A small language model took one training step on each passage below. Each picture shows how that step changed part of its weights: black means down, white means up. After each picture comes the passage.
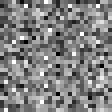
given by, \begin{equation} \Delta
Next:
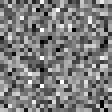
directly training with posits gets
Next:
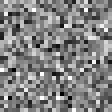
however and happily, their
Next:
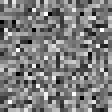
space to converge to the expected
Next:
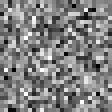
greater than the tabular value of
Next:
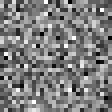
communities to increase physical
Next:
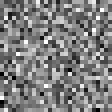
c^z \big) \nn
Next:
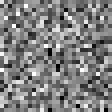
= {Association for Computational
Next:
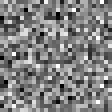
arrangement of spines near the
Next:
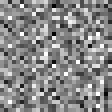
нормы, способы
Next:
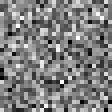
intention. A quantitative research
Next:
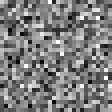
$\lambda$ gives the Kostant
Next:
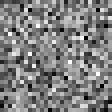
given degree sequence that
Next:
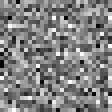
Paz y el Conflicto*,
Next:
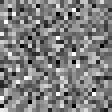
are soft drinks,
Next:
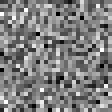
- Vega, Cristina.
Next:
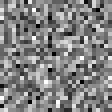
are the eigenvectors of
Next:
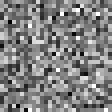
of Italian and Spanish
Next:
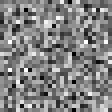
more easily for collision
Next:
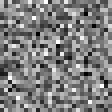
> 1$, what about $m
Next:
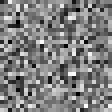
that the viscous dissipation
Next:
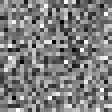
op verteltempo,
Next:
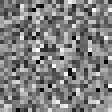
Bu qatorlarda qanday
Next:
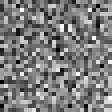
at large nuclear matter
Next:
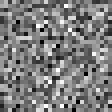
are used interchangeably by different
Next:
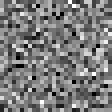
Casablanca, over a
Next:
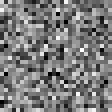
nada mais é que o resultado de
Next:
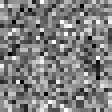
auf kein grosses
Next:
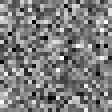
(\ref{PHASE}). For
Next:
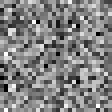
motion} if it commutes with
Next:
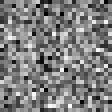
Sharipov Kongiratbay
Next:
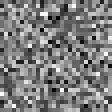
Considerations and discovered that
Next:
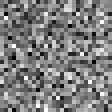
summer schools,
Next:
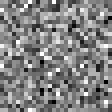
variety of use cases based on
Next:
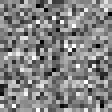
yengillashtiradi va
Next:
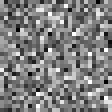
scitella* Zell), which
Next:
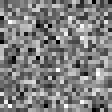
of any country (241 per cent
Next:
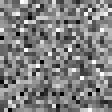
At the rest of time range
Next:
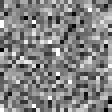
detail shortly. In
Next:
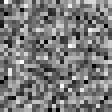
de la versión actual del
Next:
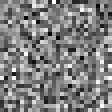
mogelijk is. Zolang
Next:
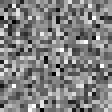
signals in the $b \to s$
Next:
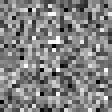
and their patience also grows
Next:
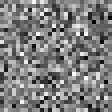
applications in data storage media
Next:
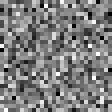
bunyod etildi.
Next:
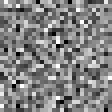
project, and the level of agreement
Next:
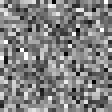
processing (nonparametric
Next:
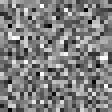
With our code, the reader
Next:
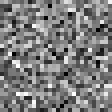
werden verschiedene
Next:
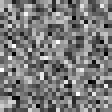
thermal power systems,
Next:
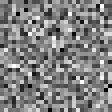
monitoring user job
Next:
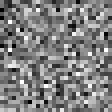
other satellite imagery
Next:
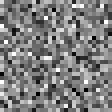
grid cells indicate that interactions
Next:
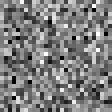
emission from stars obscured
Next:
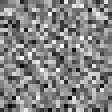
integration of various emotion
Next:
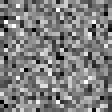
bir nüfusa sahip
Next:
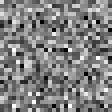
проявили четыре:
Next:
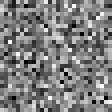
healthy men and women.
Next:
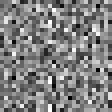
икки томонлама
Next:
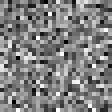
can be directly compared with experimental
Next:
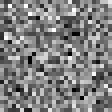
density plot shows that the
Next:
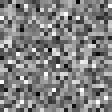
hexagon to define a ground
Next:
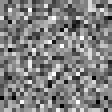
and adaptability in various
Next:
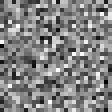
component to be able to
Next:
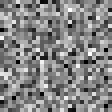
tüm kıyafetler
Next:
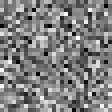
The matrix elements of the matrix
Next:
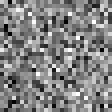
jamoaviy faoliyat usularidan
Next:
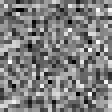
We have also checked that the
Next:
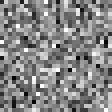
dipole moment of the
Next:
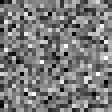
can see a characteristic
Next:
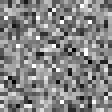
Hanoo - University of
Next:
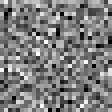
os lugares dessa
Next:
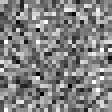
repeated iteratively. The
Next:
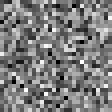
calculation shows that \begin{equation}
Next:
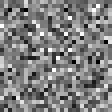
General Assembly,
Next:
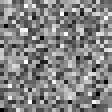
to drop below the detection
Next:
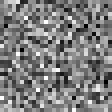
algorithms proposed in
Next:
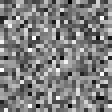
a hollow torus. the
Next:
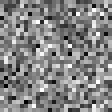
issue of Michaelian
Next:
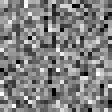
of induced conduction electrons and
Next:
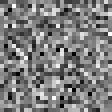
significantly alters the position,
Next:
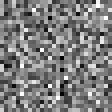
interaction with their superiors,
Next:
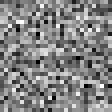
mathematical programming approach
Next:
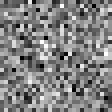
gain obtained from the increase of
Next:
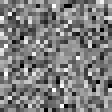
el municipio. Comenzó
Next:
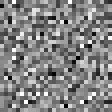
які стосуються
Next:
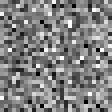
не будет. Вы и
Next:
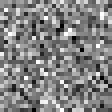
break of breath:
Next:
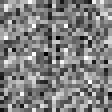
6\invfb. In
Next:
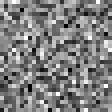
dans le silence, ce
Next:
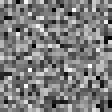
талап ететін
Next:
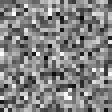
entirely consistent with conduction
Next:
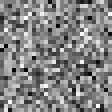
chirality whereas from 19 strings
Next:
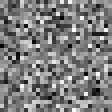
it provides the basic network for
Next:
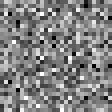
Parpiyev- falsafa
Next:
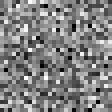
experiments, for example the double
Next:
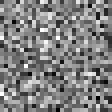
time/release metric to
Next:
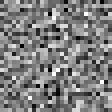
premixed turbulent
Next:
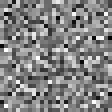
n-doping in I. In
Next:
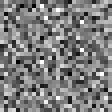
H. A. Bakar, and
